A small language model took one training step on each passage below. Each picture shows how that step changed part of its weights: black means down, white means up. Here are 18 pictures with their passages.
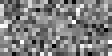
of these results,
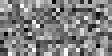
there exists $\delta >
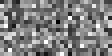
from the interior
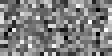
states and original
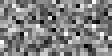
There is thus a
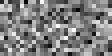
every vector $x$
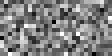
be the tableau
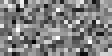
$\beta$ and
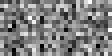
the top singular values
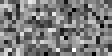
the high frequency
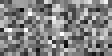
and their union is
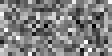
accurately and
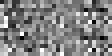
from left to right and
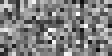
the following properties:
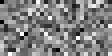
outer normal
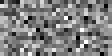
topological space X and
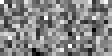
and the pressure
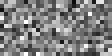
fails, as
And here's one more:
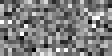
increasing right
